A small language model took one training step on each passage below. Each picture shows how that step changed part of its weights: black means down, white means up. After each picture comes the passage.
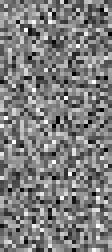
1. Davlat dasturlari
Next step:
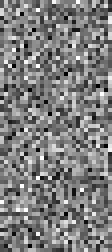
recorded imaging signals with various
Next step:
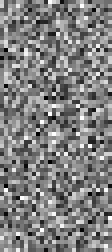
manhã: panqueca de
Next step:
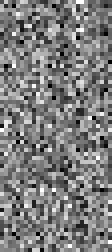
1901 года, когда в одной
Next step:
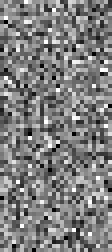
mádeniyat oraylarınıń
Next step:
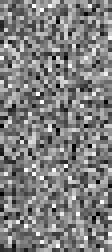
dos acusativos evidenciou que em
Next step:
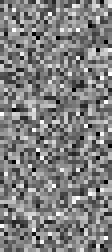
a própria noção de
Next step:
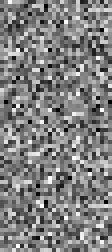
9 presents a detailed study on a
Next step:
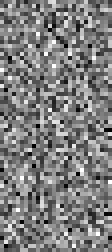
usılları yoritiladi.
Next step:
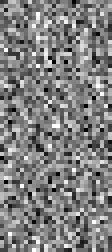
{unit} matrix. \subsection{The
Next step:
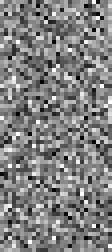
MADAJSKI ¹ ,
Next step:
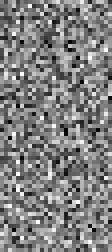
representative ground-point sampling within
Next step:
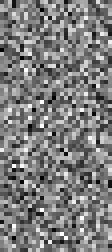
benefícios em relação às
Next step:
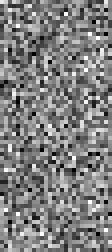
another transition seems to take place
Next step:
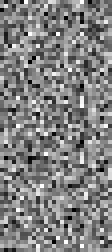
toza havoda o'tkazish
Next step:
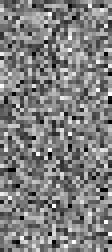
realmente estava sendo investido
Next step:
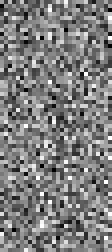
случае как включение
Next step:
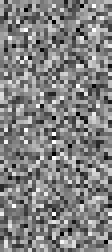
свої припущення щодо
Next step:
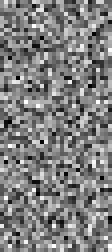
les non bénéficiaires. La
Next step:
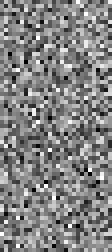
work was partially supported by NSF
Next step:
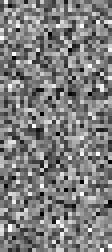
en controleleer wel tot zijn
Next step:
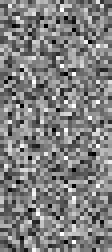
At the same time, the rise of social
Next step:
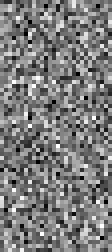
and the continuous GSR recordings were
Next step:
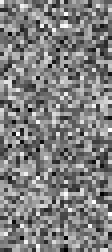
suggests that this model captures the
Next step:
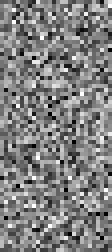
a fluctuation in the data,
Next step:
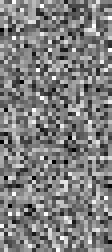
penggantian lapisan air
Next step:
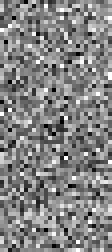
arguments advocating its
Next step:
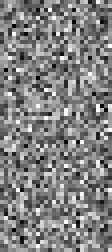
ripostează învâgând
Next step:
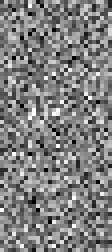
that the interactions are not derived from a
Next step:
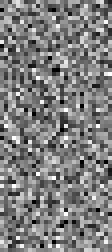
sohalarga kompetentli,
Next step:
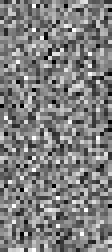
luminosity as a proto-planetary
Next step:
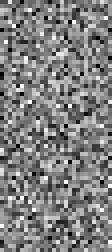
menyebabkan tingginya
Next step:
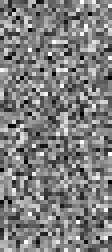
usual, the discontinuous transition
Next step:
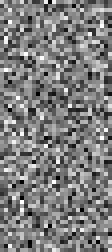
some arrangement for communicating moves,
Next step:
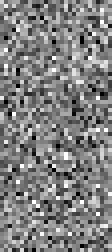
explained in terms of a geometric
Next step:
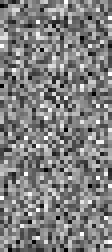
increase in nitrogen concentration
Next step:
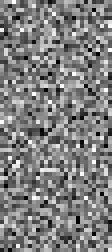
sections for this process far surpass those
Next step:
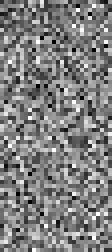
to compensate. As the optimal mean number
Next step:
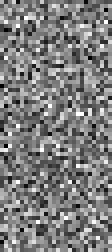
qarash mumkin. Kalit
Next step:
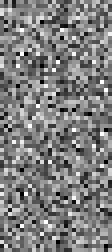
of 10\,$\mu$G or above the
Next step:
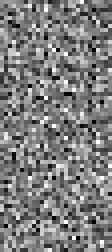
présentée comme un modèle
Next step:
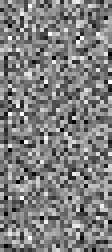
fluids could be directly used to test the
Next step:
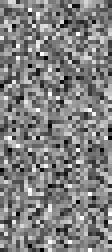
possible. \begin{table}[p]
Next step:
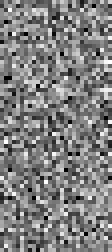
having robots disposed as in
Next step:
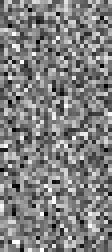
kuychisi, qalandarlik
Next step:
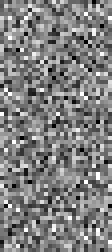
$|E\rangle$ by the Fourier
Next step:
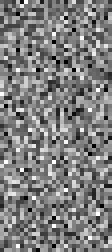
The isolation of the methane
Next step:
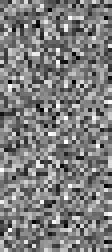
ción que la en - cuen - tro
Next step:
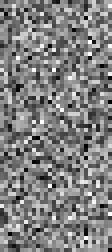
байрам, базм ва
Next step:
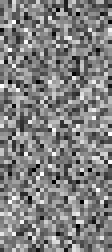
crítico del libro
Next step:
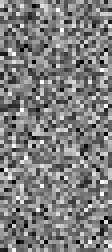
qilish, shu bilan birga yomon
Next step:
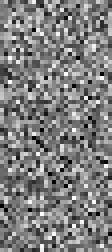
found on the cyclonic side. This
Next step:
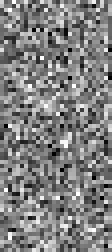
birthplaces of stars.
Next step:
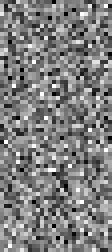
& Values & Grid & Comments \\
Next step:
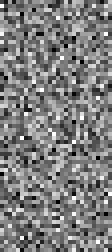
development and implementation of a mechanism for
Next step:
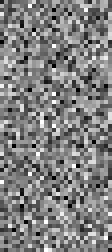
as well as their ratio, which is used for
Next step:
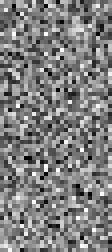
gerencia** Neuroeducation,
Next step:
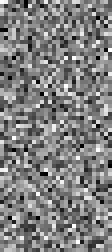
construct and ecological validity of
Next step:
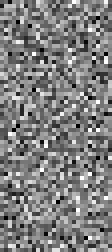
The loss is the KDE-based KL
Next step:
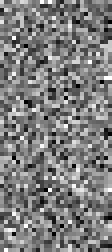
we simply use labeled data in one
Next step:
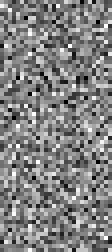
Families' Experiences on
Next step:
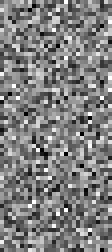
bottle was chosen as a
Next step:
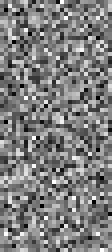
specified by fixed values of $M$ and
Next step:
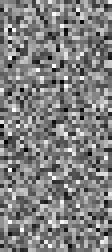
para el Hogar Conectado Driss
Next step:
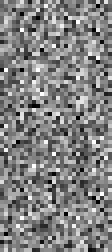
by Michiganders. Therefore we
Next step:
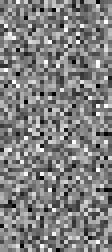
the continuum of the same Coulomb
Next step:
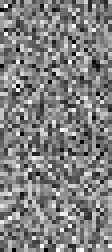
Sosyal Uyumu*,
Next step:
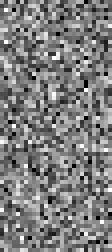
bosons, submerged in the bath
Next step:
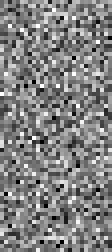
when connected spins are anti-aligned
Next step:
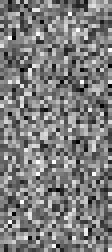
фауны Свияжского
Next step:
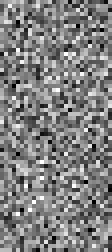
surfaces. As is frequently the case in
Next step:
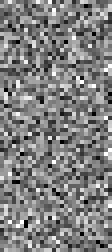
addition of other spheres in the chain
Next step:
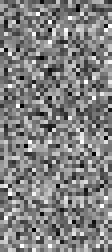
Ota-onalarning bolalar
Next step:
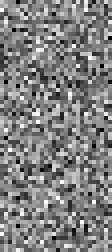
в себя и противоречия
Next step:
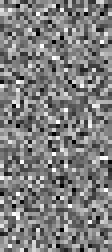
day vacuum decay rate is
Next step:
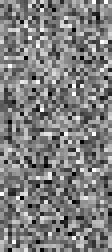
spin, respectively. \begin{figure}
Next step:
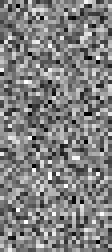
angular distribution of CSR, $\langle
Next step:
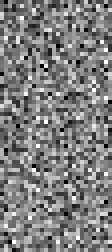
bu **ko'chib chiqish**
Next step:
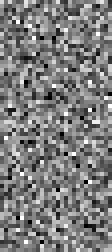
This architecture accepts
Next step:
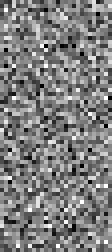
model, we repeat the above sampling
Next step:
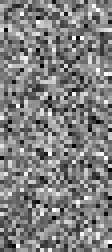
meningkatkan kebutuhan
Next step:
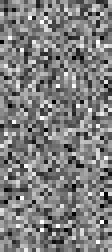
range and indicates a boundary state of mass
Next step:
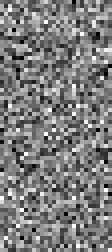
energy gap between the bands is about a few
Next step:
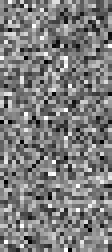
indirects ; ces derniers
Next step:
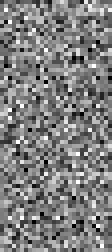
course, not free from limitations.
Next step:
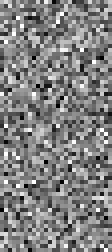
so it does not contribute to their food
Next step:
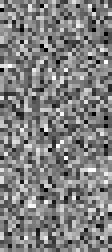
datasets were generated or analysed during the
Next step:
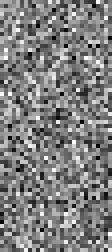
of ionized impurities in the S-D
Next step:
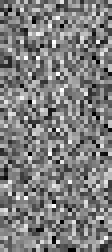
изучены следующие
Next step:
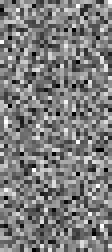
range (dependent on the track /
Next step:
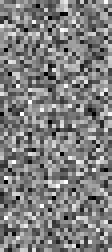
kul. Bundan tashqari,
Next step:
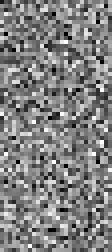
etiladi. Vasiylik
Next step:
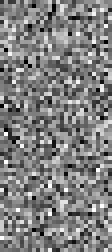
nossa compreensão encontra-se
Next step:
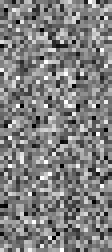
Deposition (PLD)
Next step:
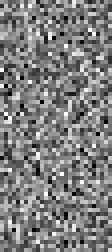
field into homogeneous, compact,
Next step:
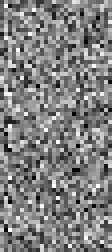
problem to state the ordering properties of the interference
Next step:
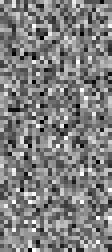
education, school students, secondary
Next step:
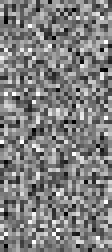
and contrast traditional design process and our
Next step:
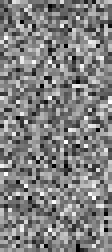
higher total profits than MO standard (by up
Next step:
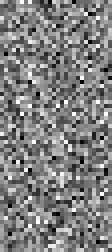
the charges as for a massless
